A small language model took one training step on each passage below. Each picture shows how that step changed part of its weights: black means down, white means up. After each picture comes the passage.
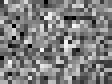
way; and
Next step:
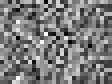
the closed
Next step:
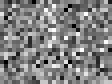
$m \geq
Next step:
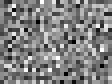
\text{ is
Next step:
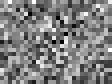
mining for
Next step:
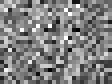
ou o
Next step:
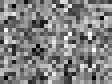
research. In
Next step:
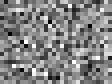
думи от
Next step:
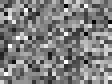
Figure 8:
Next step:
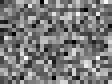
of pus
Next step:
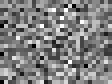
corresponding value
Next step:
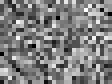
the value of
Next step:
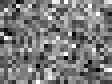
to the result of
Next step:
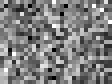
vida y
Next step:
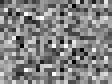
Be that
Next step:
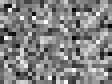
of typical
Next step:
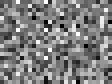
are reverse
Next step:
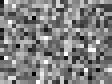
system in a given
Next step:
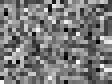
the beginning
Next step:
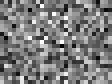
of leaking
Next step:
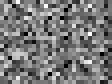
solved the
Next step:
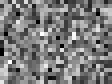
the vector
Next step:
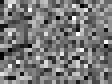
Credit and
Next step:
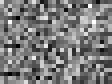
but it does
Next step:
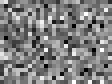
) \mid
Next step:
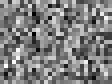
the more general
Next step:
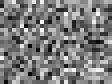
and with the
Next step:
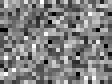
for adults with
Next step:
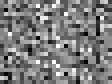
que formen un
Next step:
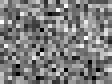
as its subset
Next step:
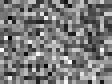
analysis is an analysis
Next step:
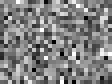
for several
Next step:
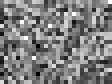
their oral
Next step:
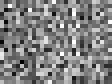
of the notion
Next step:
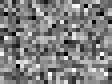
of days to
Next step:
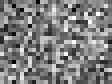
of characters
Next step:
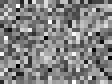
de dos
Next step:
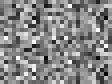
equal to
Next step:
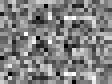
whether there
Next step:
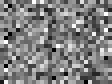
fiecare în
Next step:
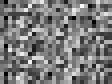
one of the
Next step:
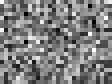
the iteration
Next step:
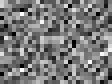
of evidence
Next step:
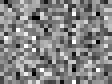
The principal
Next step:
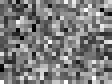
theory of
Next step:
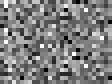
teatro al
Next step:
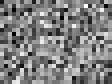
computations of this
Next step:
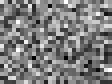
the fact that the
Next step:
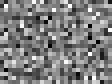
parties also
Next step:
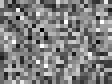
en door
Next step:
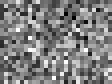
now referred
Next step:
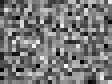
of media and
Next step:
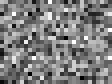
holds and let
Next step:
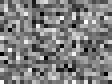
third we
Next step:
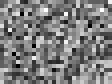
aspects of
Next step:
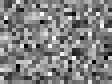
to account
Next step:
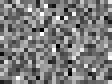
the completed
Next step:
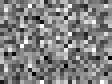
not depend on
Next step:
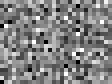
\in E}
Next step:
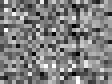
lift in
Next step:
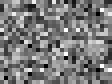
in the analysis are
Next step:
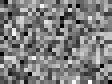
$\cap$, and
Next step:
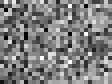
exact and
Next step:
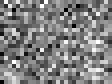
and $k$
